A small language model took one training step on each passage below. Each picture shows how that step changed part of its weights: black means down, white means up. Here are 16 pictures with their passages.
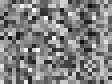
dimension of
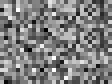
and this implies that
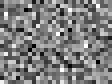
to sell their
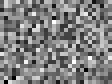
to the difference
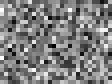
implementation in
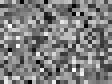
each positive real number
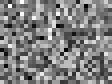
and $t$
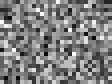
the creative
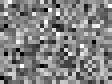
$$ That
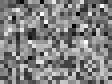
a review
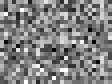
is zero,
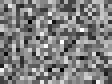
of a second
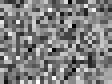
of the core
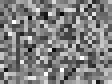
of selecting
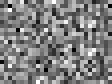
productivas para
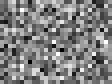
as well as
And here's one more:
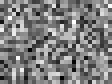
provides a
